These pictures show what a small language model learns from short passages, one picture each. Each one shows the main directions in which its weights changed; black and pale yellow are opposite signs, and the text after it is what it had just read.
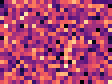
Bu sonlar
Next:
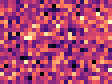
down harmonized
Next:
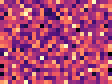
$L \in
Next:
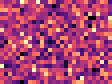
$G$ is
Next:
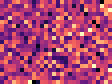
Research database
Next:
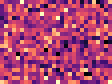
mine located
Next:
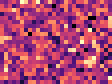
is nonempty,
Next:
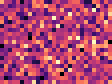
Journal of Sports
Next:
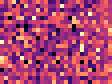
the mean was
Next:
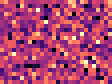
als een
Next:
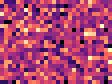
this conclusion,
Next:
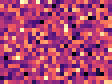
is agreement that
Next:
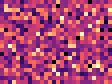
and non-TS
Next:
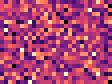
section we determine the
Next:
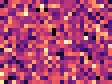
с особой
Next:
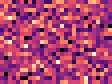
of the planar
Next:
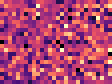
tiling problem we
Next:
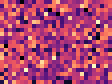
de cosechas
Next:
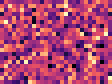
Furthermore, some
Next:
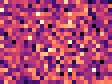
quanto a
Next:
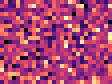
scheme strongly uses the
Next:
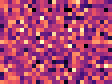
promover la
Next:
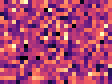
that is most useful
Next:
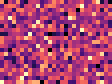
and this region have
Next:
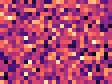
of the themes
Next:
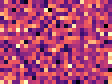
that the triple
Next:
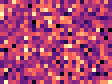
required in a variety
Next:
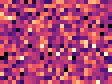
of the literature.
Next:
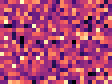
designation is often
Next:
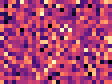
by convolution.
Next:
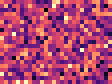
variable in the
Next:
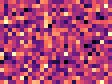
some properties of this
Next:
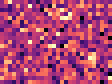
yields, improving the
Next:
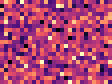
earlier studies
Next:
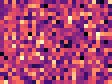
guideline help
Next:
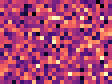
at Samarkand
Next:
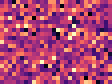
the holomorphic structure on
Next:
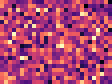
Problems are
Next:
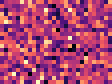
essential to investigate
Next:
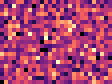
arrive at
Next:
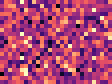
$u$ be
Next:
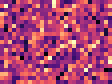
штук и
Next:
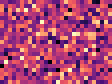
в страны
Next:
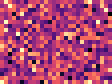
метода активной
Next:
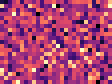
classified by their
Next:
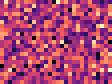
Lemma 2.4
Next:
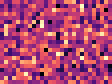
theory referring respectively
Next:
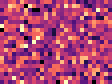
The pieces
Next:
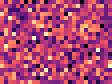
of medicines should
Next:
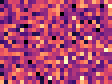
routes have the
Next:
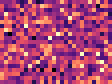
*et al*
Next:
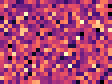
and single-type
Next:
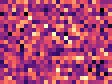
propose a distributed
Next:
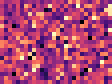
ten times. The
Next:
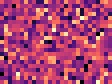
in numerous
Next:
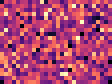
\G$ and
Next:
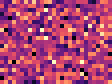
of user profiles
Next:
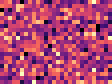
va SI
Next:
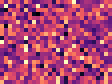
square is at most
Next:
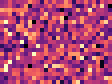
direction, head
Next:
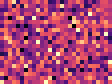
the same way as
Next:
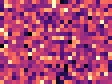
Y cuando
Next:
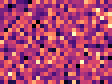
opportunity and
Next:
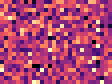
of this project will
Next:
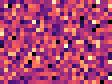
algebra, now we
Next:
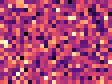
proves the second
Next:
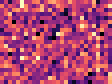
multiplicity is a
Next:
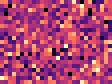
heart problem more
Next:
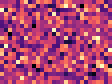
but it is almost
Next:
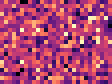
in general is a
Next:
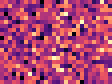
used to measure
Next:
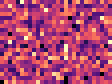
be shown using the
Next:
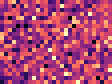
the dynamics are
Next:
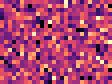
have been introduced as
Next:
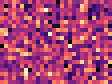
Tag der
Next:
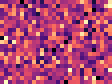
specified. We
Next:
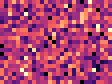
define the strictly
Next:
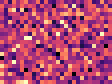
where the number of
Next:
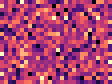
we have $$
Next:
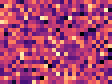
reto, que
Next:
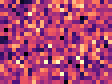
data and model selection
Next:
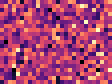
fair comparison,
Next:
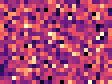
a basis of
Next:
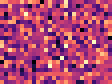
still truncate
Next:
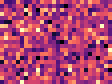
this example is
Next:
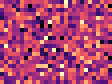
have that \[
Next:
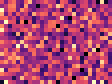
concentration parameter. Here
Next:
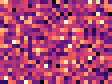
t+1 respectively
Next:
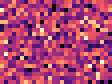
critical points of a
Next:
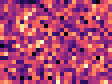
des ordures
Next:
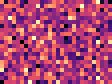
and turns
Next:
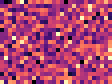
story and
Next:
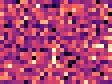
remained on the
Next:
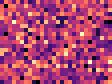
da amostra
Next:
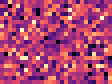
known observation is the
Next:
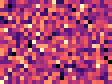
pedagogy. In
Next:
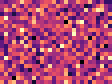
scalar part and dual
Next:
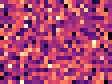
(G) show
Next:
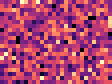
is consistent with the
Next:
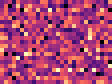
therefore, also a
